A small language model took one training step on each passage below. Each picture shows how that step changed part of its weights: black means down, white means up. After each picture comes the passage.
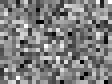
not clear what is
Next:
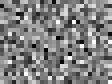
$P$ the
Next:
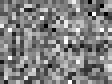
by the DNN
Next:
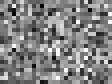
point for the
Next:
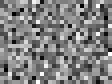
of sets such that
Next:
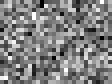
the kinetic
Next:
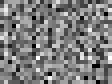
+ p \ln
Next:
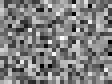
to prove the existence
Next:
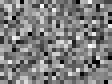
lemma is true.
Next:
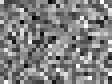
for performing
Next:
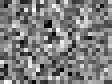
is easily seen to
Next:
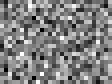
of illustration,
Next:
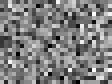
regular) conformal dimension
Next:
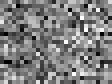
We observe that the
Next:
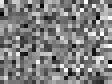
a consequence of the
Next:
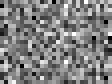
derive the explicit
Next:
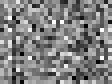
and D.
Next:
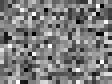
suffices to find a
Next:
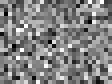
slab of
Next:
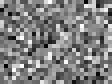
in each periodic unit
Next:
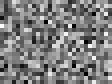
one with less
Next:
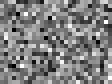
neurons in
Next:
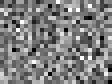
often small in
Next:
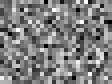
reductive subgroup
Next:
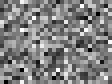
fiber stress
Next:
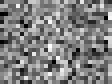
is nearly an
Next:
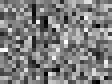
the following assumptions
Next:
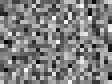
matrix sets}
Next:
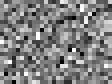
and $k$
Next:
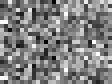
the notion of
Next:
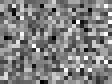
if for the
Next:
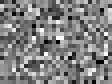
response to
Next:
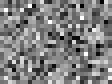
for subsequent
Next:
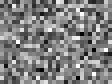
form $\varphi
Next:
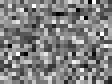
determines a
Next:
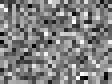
verify \[
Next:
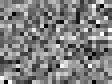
also an optimal solution
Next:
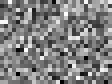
the factorization of
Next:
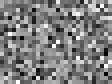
be a convex domain
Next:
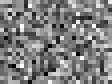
in higher dimension,
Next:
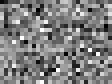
morphisms are
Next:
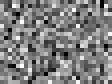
in all unknown
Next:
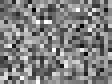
this line.
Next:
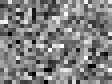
the internal states in
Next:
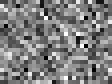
(see Section
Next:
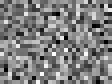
of the following three
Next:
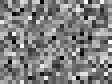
that for all
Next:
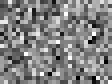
the optional parameters
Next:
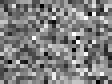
So let us consider
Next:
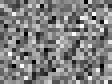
found in the paper
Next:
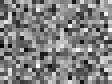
and orientation of
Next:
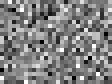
in $\Cal
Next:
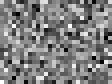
By well-known
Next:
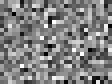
sheaves are
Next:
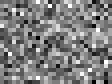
to our beginning
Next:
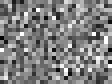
collection of the sets
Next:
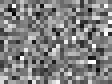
notation for the part
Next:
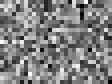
has {\it
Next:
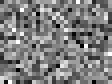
also allowed in
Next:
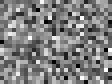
have ensured
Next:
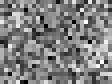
group acting
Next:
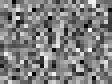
about pure
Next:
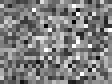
Let us take
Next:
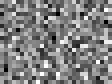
algebras of the above
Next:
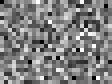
$\sigma =
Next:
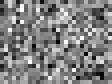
at the time
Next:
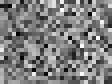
We next assume that
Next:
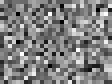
by construction, homogeneous
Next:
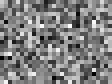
to Cases
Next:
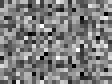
\cdots \leq
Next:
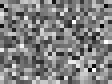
genus $2$
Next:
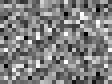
and each neighborhood
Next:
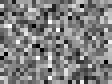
= $$ to which
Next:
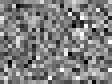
$$ We will show
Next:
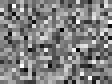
are injective for all
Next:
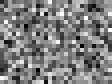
function} defined by
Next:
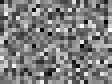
\geq m -
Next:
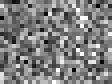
four integrals on
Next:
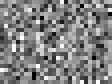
(y) at
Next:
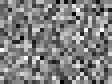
requirement that the
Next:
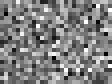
norm of the
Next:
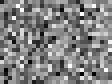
for hyperbolic surfaces
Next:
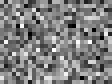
can use the fact
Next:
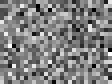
uniform limit.
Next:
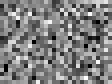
version of the relative
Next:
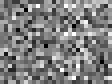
some sufficiently small
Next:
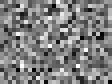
is given in condition
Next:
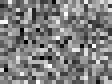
the proof of
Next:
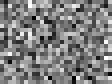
to illustrate the
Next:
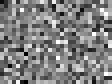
a countably
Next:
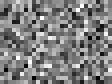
projection of the image
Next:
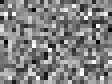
sources of
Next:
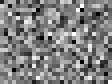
prove that possibility
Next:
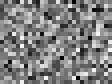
sense: for all
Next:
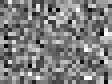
we say that
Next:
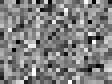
pairing by
